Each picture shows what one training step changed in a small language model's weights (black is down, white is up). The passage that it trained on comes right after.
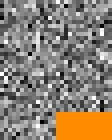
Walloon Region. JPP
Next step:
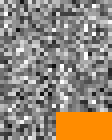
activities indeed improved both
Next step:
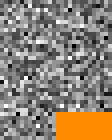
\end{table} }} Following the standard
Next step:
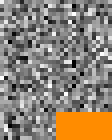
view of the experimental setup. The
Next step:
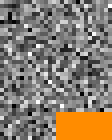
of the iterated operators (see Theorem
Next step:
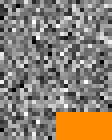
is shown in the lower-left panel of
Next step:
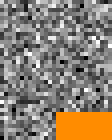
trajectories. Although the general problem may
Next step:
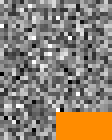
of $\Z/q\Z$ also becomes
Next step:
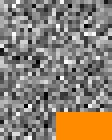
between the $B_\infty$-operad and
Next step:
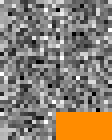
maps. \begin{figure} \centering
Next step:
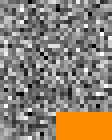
that Lemma \ref{l1} holds
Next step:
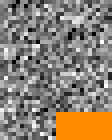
\ma ). \] The analysis in the previous section
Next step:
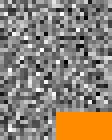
to this proof, and studies the behaviour
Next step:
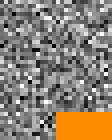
Sciences and Engineering)
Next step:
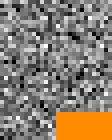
and \gh. For such a comparison it
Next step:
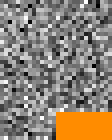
system, and Ziliotto (2024),
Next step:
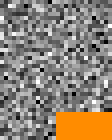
For brevity, we suppress the
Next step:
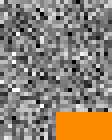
behaviour of elastoplastic
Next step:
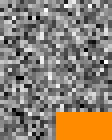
same size as $T$. Second, the
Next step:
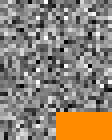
obtained by backward snowballing are
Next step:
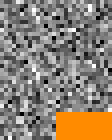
the context of the Medical Segmentation
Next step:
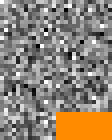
negligible. We set aside
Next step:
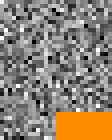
the presence of the complex $3\times3$
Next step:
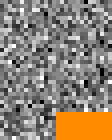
So $\Galg$ is a connected
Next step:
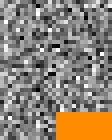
instantaneous tail latency and
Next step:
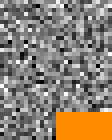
proven to be a powerful cosmological
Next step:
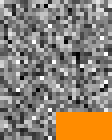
noisy quantum simulators by leveraging
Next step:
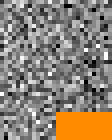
magnetic moments residing primarily at
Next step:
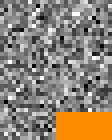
irradiation and drift around
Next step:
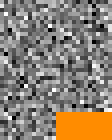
to $(\cdot,\cdot)$. Now the action of
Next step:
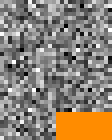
surprising results, as one would have
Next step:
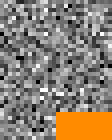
could be added: ``Some
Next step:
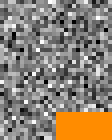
integers). \smallskip From the above system
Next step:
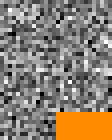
Let us transform the terms occurring in
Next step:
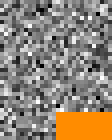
Fig. 1. Kanaki *et
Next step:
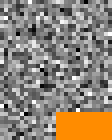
$\tau$, we started with average value of
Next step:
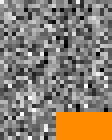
the latter, in terms of differentials
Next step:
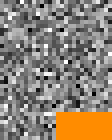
for a pioneering work based on
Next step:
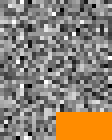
that the subquiver given by the arrows
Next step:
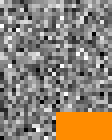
be obtained from the authors upon a
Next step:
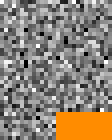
two numerical constants $a, b\ge
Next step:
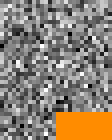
space (top), the black line in
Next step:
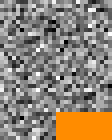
equation of state fixes the temperature from the
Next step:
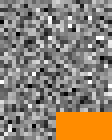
varies. We can see from Fig.
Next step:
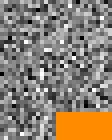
comes also from the civil society
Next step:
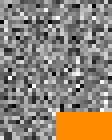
Q$ such that $q=p\circ f$.
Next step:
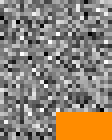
that tend to motivate viewers into
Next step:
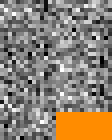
one can parallelise not only the first
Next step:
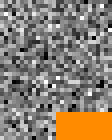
to $S_\ssB$ is that the source
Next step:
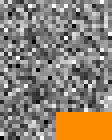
of order less than\ $p^{\beta}.$\
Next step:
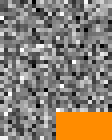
results predict the violation. To
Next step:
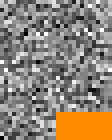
number of solutions to consider for propagation at each
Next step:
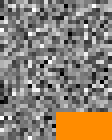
precise distance of Cyg
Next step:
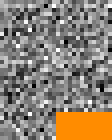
in recent years, in both
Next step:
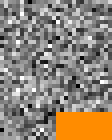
$i$ numbers from a collection of
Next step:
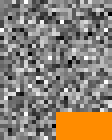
allows a user to assign a power
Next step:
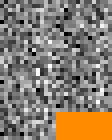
{Murgia}, {Feretti},
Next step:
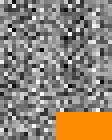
these considerations, we would like to determine
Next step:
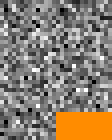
hope that LinkML-Scala
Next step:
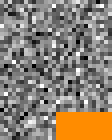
of $Th_2$ are consequences of
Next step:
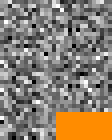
integrate it out. This would leave the
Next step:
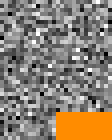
convening on 23 April
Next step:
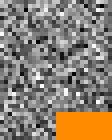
demonstrate the statistical significance
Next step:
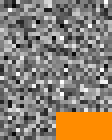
the obstruction tensor (despite its
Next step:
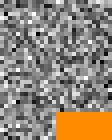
a set-theoretical definition of the
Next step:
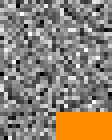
important role in the evolution of the
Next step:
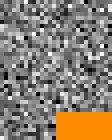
as a triple $(\be/\bx/Y)$,
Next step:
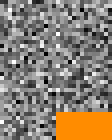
the sparsity of the solution, the
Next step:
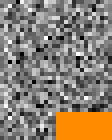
and two valence light quarks
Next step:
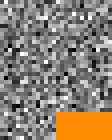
Fig.~\ref{fig:potential}. This leads
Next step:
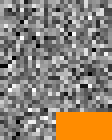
fields, acting as $N$
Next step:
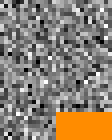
decreasing in $(0, \infty)$, it is
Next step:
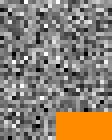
a)=p(\bar b)$$ for each $\bar
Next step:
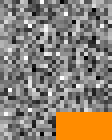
space as: \be \frac{\partial \hat
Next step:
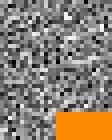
In this article we will study the
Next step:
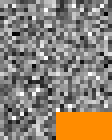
sample as compared to the walls,
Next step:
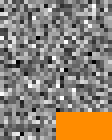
due to the unavailability of data.
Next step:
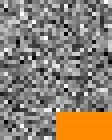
$N_H$ - neutral
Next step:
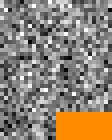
points alternate between odd and even,
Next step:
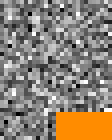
$SU(n)$-connections over a
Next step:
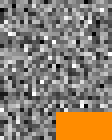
I (0) = 0 \), and therefore the
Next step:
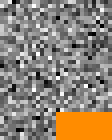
we determine that program (11) is
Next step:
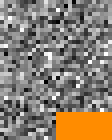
spaces is the class of all Riemannian
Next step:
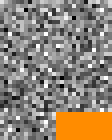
a neighborhood of $M$
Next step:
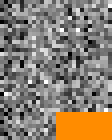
in $\DHR(\A)$ will be
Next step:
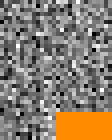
$\sB(G)$ acting
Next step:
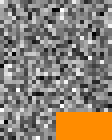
the $K$-dimensional random vector
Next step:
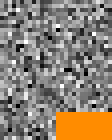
saturation of overlapping data points,
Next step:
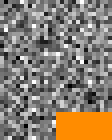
has faster convergence on smaller
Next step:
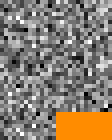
based on the new EFSS. The resulting
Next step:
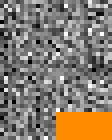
{Thole}, \citenamefont
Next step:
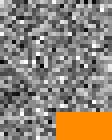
convergence criterion, we have
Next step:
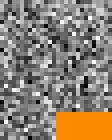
or zero both questions have positive answer,
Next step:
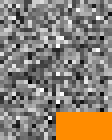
folding a paper sheet along
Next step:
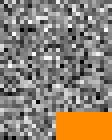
with the model. Nevertheless, the model
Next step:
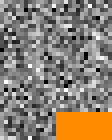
the orbit method in general, we develop a
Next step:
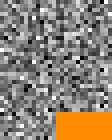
observation is that if $|S|=k$,
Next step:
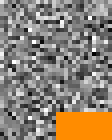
Selecting the multiset with the
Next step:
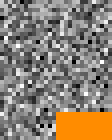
do not develop trapping horizons
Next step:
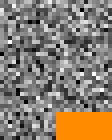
away from Brewster's angle.
